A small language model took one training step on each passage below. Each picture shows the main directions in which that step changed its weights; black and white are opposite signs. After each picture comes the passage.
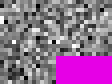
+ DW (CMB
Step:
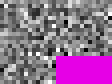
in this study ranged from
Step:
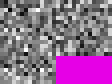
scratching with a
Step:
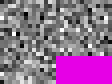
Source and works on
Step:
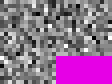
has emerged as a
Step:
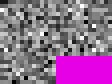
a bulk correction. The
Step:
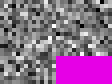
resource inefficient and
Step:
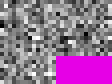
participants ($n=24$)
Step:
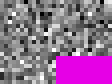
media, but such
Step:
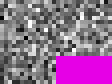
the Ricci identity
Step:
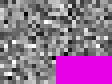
D_{16}$ there are
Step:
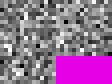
the ratio of the initial system
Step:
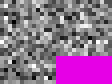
interacting with the
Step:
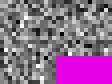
to enter the correct conference
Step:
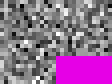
kind of text is
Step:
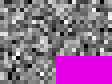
gauge transformation rules
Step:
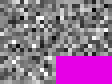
next orbits were performed using
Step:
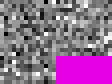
database on which the
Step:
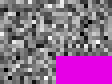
quantum jumps.}
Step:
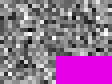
of the standard drug.
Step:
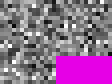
was opened with the
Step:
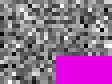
of correlation between the magnetic and
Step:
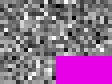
the legitimate
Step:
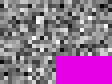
also shows the STD
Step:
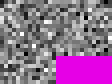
A cross-sectional study
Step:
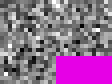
aims to avoid interior
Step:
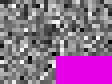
and correlated degrees of
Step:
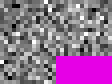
dark matter. The number
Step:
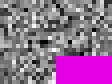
lead HZDR
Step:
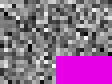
AN as a result of a
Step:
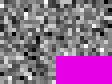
An exercise in the
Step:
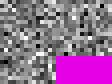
coefficients. In the term
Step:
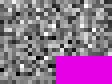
statistically highly significant across the
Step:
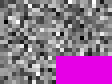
to be bright -- for
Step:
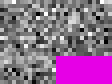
be concluded that the best
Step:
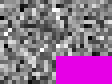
abduction value is
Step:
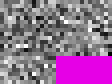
large number of counts in
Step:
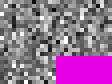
by \begin{eqnarray}
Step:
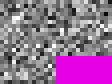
effect towards the profile edges
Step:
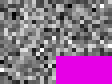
multiple areas of the domain
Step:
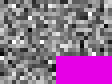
and (15) can have
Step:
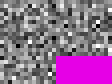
points of view. In
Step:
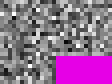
remains only half of
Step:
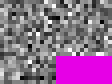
As a result, some
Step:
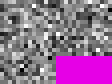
implemented product features and not process
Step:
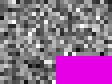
certification in Global
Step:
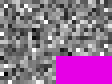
positive mapping: }
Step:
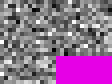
given to the TMP and
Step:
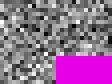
provide biophysical
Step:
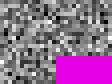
Our primary goal was to
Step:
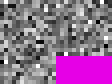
and $\tau$ are the
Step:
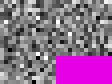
High Extent 7
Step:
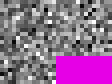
effect is absent in
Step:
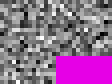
an enterprise also depend
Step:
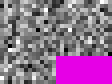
is performed using the following
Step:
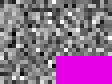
SOC but can be
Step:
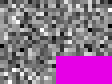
be a leaf in a
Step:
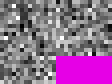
score improvements within each
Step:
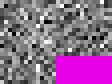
A hierarchical
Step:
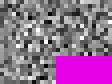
SIR. The difference between
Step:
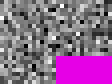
– E arly W
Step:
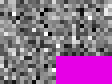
which converges asymptotically
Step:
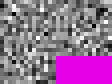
A.A. designed
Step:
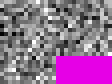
excellent agreement with
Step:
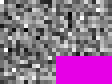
with Noddings'
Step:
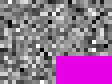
expanded upon three
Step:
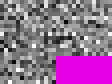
since the linear polarization
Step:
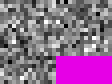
was also the clinical
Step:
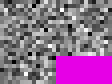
difference between the true internal energy
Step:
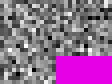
of that theory, where the
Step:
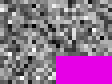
efficiency, directly validating the
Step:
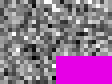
changes, forming new
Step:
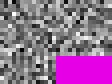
into the clump, the
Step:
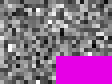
Researchers used a
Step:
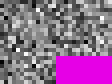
exists to exclude
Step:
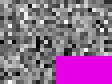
of velocity shift applied for
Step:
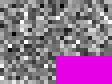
an open source pipeline
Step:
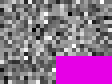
$\sigma$, treated
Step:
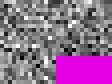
correct for the BEF
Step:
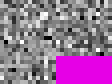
the Hertz vector in
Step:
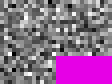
the reading activities meaningful
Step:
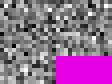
and worsened in
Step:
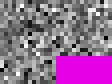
the eye. }
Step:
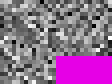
conflict of interest be
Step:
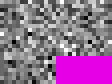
what ecological and/or
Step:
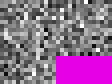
the same order of magnitude as
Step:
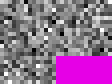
for $\alpha=0$
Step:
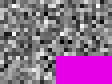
We work out the long time
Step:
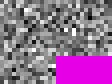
zone, along with significant
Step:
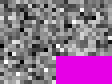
of the classical ground states on
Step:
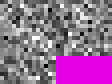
of counterions very close
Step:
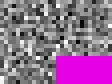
points in a universal
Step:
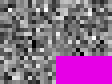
they were ≤
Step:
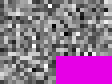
Immunization is a
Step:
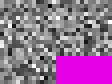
more efficient predictors
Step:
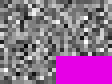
to this event. In physical
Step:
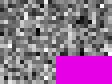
the United States'
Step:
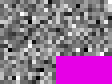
When grazed, small
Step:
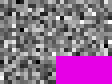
on crystalline
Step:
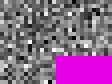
& OAI.
